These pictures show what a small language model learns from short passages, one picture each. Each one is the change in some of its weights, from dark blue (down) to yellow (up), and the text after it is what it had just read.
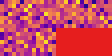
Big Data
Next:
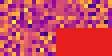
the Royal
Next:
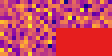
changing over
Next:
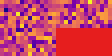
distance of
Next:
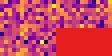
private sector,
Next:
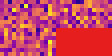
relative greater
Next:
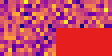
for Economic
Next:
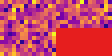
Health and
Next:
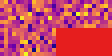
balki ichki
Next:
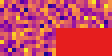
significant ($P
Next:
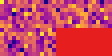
thus extends
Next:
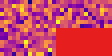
improve or it is
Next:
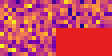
hablando de
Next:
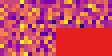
to translate the
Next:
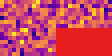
dan IUPK
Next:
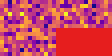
calibration range
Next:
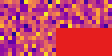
With reference
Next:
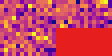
ham fikrlashga
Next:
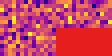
tiga pilar
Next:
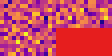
they live
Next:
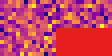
is diluted
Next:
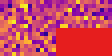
the professorship
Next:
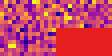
paper offers
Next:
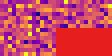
resultado de
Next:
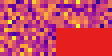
of the text,
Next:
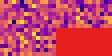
continued to
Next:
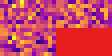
become more
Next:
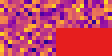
Scores among
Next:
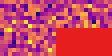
be seen
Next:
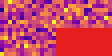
different dynamic:
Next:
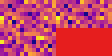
gas of a
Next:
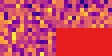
that the teaching
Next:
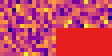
mean duration of
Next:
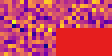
tahlil qilishda muhim
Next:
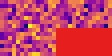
das LMS der
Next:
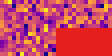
and chronic
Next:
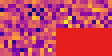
no conflict
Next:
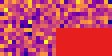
Map shows future
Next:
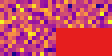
due to the
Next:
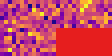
de humanização da
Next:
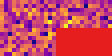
and fake
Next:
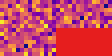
throughout the
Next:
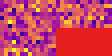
é essencial
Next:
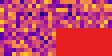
A deficiency
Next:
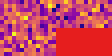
public servants have
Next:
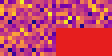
in order to understand
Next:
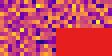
the motivational
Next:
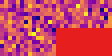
um Plano
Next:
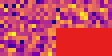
then finally in
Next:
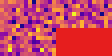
elas instituem
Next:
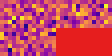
on the frequency of
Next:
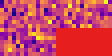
o planejamento
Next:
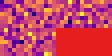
is limited to
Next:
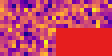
introducing new
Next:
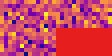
10% of the
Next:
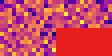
is related to the
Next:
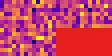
at conferences
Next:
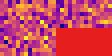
predictor de la
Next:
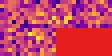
se espera
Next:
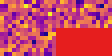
and the necessity
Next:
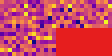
or support options
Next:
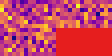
salariés à
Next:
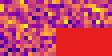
la totalidad de
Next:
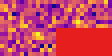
a trusted
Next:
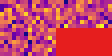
are tools for
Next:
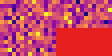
alpha of
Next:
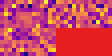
the origin of
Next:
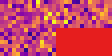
of War
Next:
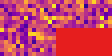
o Antonio
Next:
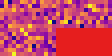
to agriculture or
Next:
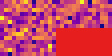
cuanto a las
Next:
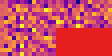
accessibility of
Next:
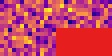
is more practical
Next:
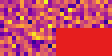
mas inovação
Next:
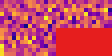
them for the challenges
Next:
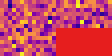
well and warm
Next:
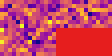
serve as
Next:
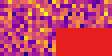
(B) average
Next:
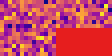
at the expense
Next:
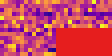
provocadas pela
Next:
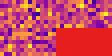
diversity and
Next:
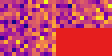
PM PM
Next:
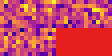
la suivante
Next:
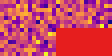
its engagement in
